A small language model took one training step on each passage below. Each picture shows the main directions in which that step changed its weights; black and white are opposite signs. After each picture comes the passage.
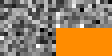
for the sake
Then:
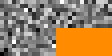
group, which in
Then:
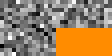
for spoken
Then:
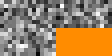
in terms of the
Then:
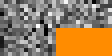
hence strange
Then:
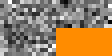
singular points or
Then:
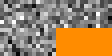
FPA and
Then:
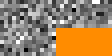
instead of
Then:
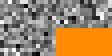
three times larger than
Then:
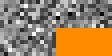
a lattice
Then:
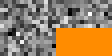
of a magnetic
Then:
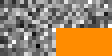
in the development
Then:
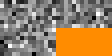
been associated with
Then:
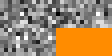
but there are significant
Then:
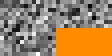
the temperature in a
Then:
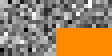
analysis in Table
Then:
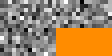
flows in the
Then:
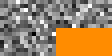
respectively. Section
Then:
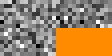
derive the average
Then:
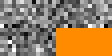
if the pool
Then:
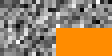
the sake of
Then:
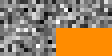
those previously
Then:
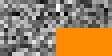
issues of
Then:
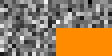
of state, shown
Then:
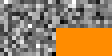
cell is
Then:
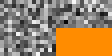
on short
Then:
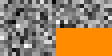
all set to the
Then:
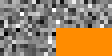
this question
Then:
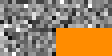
most star formation
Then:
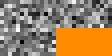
year planning
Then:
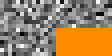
as that region of
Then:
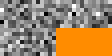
3D channel models
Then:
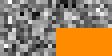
sensitive to small
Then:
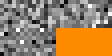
on training data
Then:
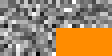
via the
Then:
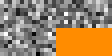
to consider the
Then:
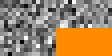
the photon energy
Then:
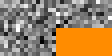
the particles
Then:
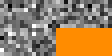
cooling in
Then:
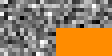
considerations applied
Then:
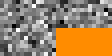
compute the
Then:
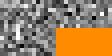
the absence of
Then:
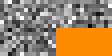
equation fully
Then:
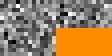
remaining terms
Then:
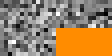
the subtraction
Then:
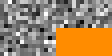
thermal contribution
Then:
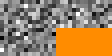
a big
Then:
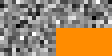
can modify
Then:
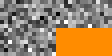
possible, we consider
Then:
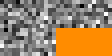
the disordered
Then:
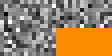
interference term
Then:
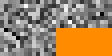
a cubic
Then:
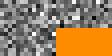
shows that the
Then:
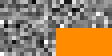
our high resolution
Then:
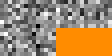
To evaluate the
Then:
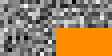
a powerful
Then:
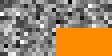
and $ \sim
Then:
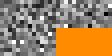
much lower,
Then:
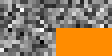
input to a
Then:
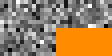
stars are cool
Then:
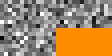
In the case of
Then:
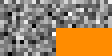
closely up
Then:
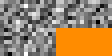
a standard algorithm
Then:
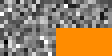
where $\log
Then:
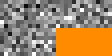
The stellar model
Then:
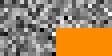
in which the
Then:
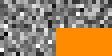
updates with
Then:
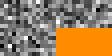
driver of
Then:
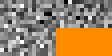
transferred between
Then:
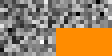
of an initial Q
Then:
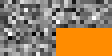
limitations of
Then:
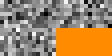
simple Li
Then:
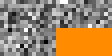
remain nearly
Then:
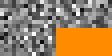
show in Fig.
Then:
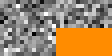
compare the
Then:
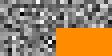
be a stable
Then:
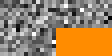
the mass term which
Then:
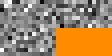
modeled as
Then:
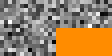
all simulations, but
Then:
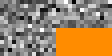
best effect.
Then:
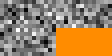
consistently by
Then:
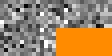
The time points of
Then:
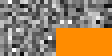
corner of
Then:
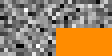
suggesting that the
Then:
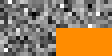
control theory, we
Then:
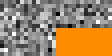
$ is similar to
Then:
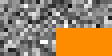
a close
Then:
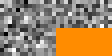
spans a
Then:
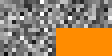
caged by
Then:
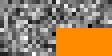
an incentive
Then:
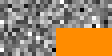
This gives
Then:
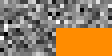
both within the
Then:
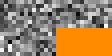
short single
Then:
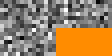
of the stronger
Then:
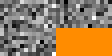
vertex is
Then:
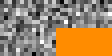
to check
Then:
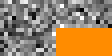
difference between the
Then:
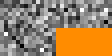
the neutral flow
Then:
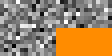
(see Table
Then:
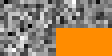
cell size:
